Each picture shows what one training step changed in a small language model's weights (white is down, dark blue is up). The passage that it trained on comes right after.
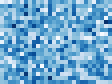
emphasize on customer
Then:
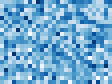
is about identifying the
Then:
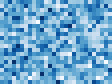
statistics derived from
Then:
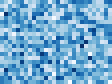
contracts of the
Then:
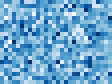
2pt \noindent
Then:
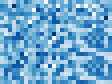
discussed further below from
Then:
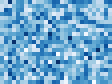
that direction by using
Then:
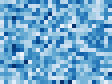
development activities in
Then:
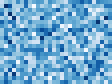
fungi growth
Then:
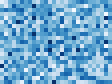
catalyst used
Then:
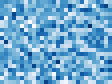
radial plane including the
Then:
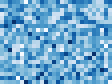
level of agreement between
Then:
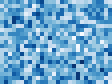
performance of the implemented
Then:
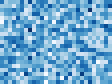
and perceptual
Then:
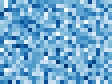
Shen Z,
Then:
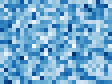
plasticity theories
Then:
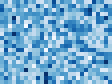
maintain several models at
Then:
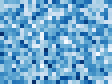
the same Local
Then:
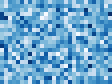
a perspective, we
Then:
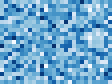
HSAs perform
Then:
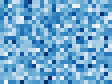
using Eq.\
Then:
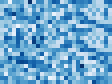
as equal and
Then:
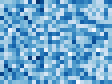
is dynamically
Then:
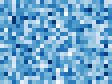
others. Consider implementing
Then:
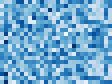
set yields a
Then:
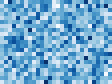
and processed.
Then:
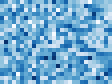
track the evolution
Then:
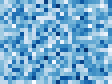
the disordered
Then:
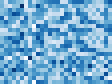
of the star or
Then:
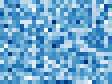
lines come mainly from
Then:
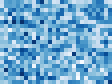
investigation on the coordination
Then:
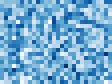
removal**, including its
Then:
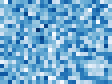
was degraded
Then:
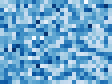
course of chronic
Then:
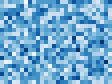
to the STM
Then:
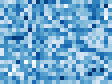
in this limit can
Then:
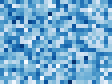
information technologies and the
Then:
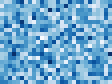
set of forms of
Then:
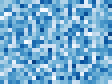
new class of vector
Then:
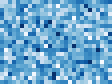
$k$ from
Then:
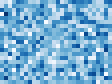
capture road
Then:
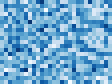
methodology is readily
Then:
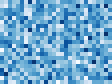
for a proof).
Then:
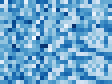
analysis. Furthermore,
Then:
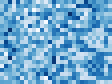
Such components mean that
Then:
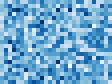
all categories in
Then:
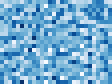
on *The
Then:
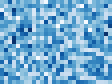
\item The expected
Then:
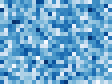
Department, The
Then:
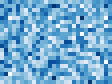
an experimental study using
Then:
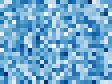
potential function, a
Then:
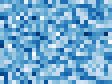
a matured
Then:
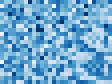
growth is significantly and
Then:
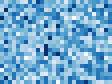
star is located at
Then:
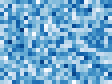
contract law available,
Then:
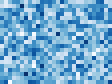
of randomness in
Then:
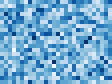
to weaker
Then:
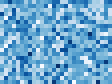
\nonumber \\ &&
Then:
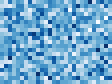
to that of
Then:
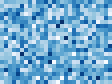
the easiest
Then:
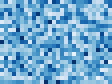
we do so again
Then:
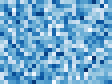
has many definitions in
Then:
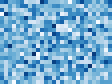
dimensional superconformal
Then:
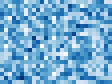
sample surface. We
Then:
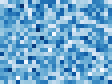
of these changes was
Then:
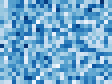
are useful.
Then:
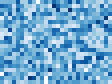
that new technologies other
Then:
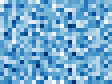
school Year of
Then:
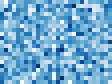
light, with mass
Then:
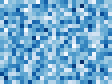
an external layer.
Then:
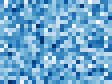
from Rs.
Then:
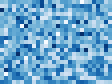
cluster ICM,
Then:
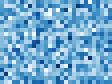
this section, we
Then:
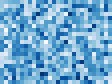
the results,
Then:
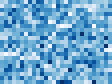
values of the parameters
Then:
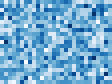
captured by the
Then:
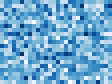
circles are the
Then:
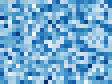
not create a similar
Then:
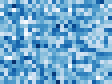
which comes from
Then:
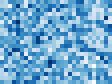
required to examine this
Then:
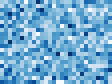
questionnaires was to
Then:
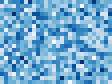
with an accuracy of
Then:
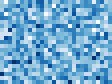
that are not,
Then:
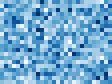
development, which is
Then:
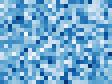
solution of the
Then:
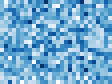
my car. At
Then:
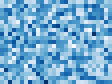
assuming different plates
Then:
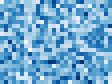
one of the most
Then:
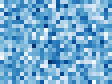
dependence of both
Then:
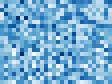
completes the
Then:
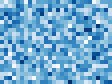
to remain constant all
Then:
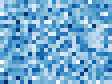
preference patterns argue
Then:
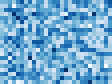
using real data and
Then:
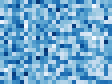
upper limits are
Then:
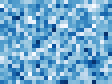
radius of the production
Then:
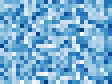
the electrochemical potential
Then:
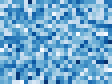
and consent to
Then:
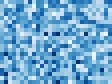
with a standard deviation
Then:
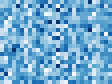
table, we should
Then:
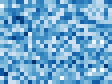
data in a
